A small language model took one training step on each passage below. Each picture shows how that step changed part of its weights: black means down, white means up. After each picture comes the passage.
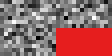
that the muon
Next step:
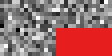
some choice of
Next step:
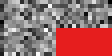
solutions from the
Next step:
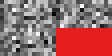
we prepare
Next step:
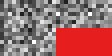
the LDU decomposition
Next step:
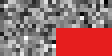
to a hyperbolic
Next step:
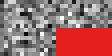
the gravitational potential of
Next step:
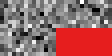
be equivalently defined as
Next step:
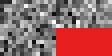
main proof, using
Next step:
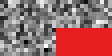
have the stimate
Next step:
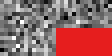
\def \G
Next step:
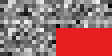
of approximate or perturbative
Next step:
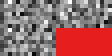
ray as
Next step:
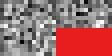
left as an additional
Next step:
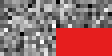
$m$ totally
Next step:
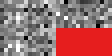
School of
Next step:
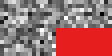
mean BC concentration
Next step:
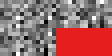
propre pour la
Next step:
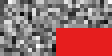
injection mold
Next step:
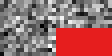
variety of groups
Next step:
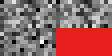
the rates and identify
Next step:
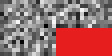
turn into white
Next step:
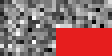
two lemmas on
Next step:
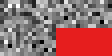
for a better fit
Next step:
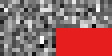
depends on host and
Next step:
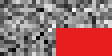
index $i$,
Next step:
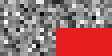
source was in good
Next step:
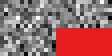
outline it
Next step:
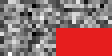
from the digital
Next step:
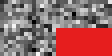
limit the maximal step
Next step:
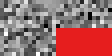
assumption, the
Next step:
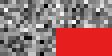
sufficient to fall back
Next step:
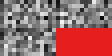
A$ such that
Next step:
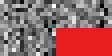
From this it follows
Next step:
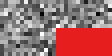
external potential is now
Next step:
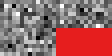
This was done in
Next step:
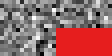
about 120 oscillations
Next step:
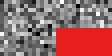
the $f$
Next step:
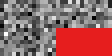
with the behaviour of
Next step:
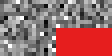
assignment process for
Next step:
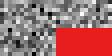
order ${\cal
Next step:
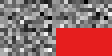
\text{ for
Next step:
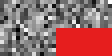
regularization part to avoid
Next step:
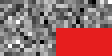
denote the transition to
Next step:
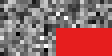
to define a suitable
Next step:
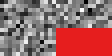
to utilize
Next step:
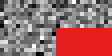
with emission components at
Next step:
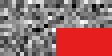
Hamiltonian path goes to
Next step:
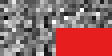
can say that the
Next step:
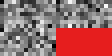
the large snapshot
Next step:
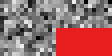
is applied before the
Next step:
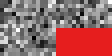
proof is also to
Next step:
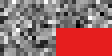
cost is lower than
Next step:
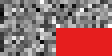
which obtain measurement result
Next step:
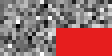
compatible Novikov
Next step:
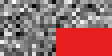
energy. The CO
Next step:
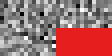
be another normalized scalar
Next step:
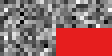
describe an isometric
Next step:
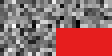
the second kind are
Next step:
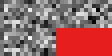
between the first
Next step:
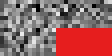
particles to compute statistics
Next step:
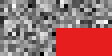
is the dot
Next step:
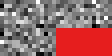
The baseline of curve
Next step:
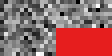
via the uniqueness of
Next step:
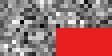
shaded region of
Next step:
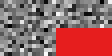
\nonumber \\ &
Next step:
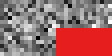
$M$. Then
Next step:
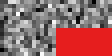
differential equations, to
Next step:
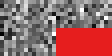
third type manifold and
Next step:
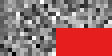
sensivity of
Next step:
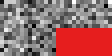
the LF
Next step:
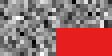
tail will have
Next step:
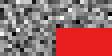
(and their related
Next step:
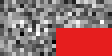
the unit ball of
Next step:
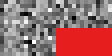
of a family of
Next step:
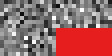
describe a correspondence
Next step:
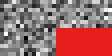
component to the planar
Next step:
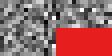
suggest that simple
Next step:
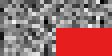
such that \[
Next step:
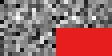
LSP nature and
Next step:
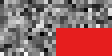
the observables obtained
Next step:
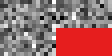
Two examples for
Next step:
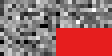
This more fundamental point
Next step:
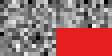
only a failed
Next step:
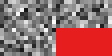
equations, completely
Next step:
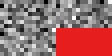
\\ \hline
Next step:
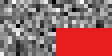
frequency. Assuming
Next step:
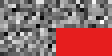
Introducing the
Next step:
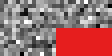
of galaxies can be
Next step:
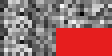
support of the
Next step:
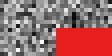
of the edge.
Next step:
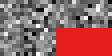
defined by the
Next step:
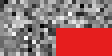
case of a
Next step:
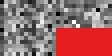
the displayed part
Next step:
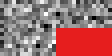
optimal solution, so
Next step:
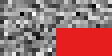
particle in the
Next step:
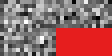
of minimal and maximal
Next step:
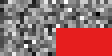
to be a
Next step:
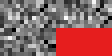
local unitary transformations,
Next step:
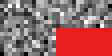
for some cluster
